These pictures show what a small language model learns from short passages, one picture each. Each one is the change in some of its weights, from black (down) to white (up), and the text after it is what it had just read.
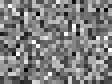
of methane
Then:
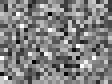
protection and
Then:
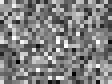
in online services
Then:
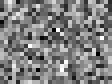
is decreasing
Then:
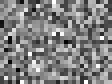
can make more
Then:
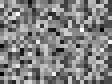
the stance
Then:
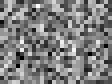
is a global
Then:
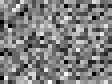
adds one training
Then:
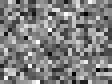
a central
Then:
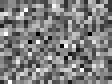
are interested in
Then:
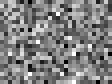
the popularity
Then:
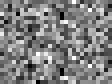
reach consumers
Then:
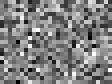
such as those in
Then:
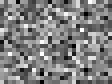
a comparative analysis
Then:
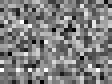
2, thus
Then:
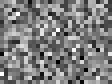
the d value can
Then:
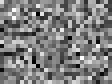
assessment This
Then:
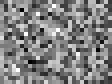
activity of the
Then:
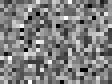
texts you
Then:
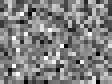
was achieved by
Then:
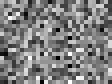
the sample size used
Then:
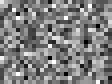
a reflected
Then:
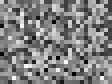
be provided to improve
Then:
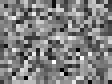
plant sample was
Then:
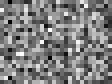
they took
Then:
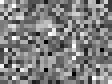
and between students in
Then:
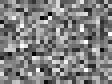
most preferred
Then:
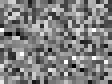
the number of
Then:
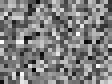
in business
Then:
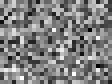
in the following.
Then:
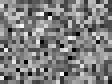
surrounding activities
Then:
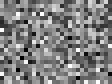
implemented and used
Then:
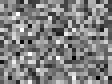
formation of state
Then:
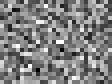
His father
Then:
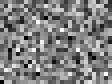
The plants
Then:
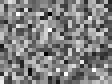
reduced amount
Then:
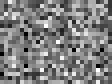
addition, in class
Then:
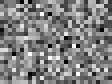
requirements or
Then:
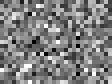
scores are
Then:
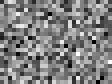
high phenol
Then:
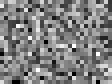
than them in
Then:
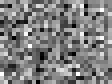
data %
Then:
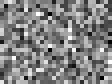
significant amount of
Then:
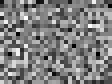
attainment of
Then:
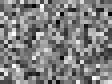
and entrapment
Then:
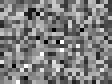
has been stated
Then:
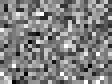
critical in
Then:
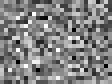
research findings
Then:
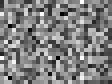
therapies and
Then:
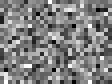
the memory
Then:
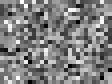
optimal control
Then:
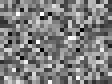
determined in the
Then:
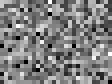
rate, while
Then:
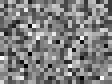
given set of
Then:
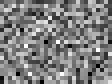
According to
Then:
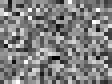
and other studies showed
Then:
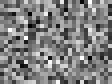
and ankle
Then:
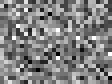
conditions of the
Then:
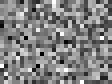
can conclude
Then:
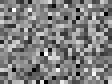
scores than
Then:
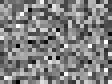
had good to
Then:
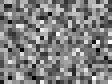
cases, days
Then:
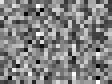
for research which
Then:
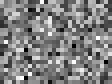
by using the
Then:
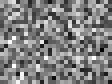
the high values of
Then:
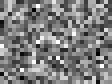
is rut
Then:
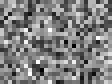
in order to obtain
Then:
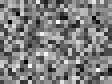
lab, and
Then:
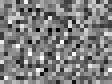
use has significant positive
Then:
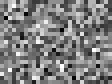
and decreased
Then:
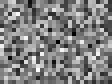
the rice
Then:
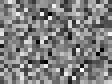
high given the
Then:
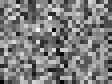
a transition
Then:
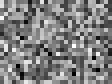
from history
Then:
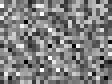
status, and
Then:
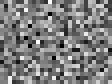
construction of
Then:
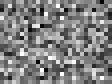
human skin,
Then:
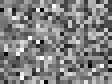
also known as
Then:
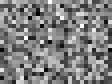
, contact
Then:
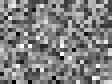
and recurrent
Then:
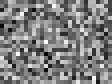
are too
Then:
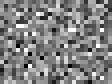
patient mix
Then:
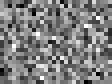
damage in
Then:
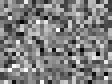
The variables used in
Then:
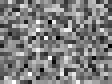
this case there is
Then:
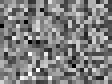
with our previous
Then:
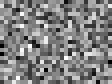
other words,
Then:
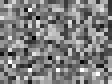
be attached
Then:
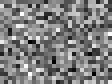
other people while
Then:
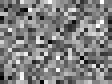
specific characters that
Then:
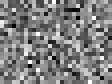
mation of
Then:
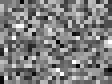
"learning to
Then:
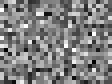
social housing
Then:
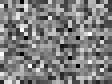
issue of
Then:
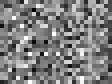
setting are
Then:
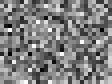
The edge
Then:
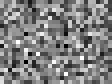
the programme
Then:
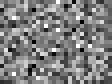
results. I
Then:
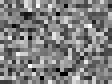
who spend a
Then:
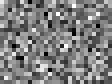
rationale of
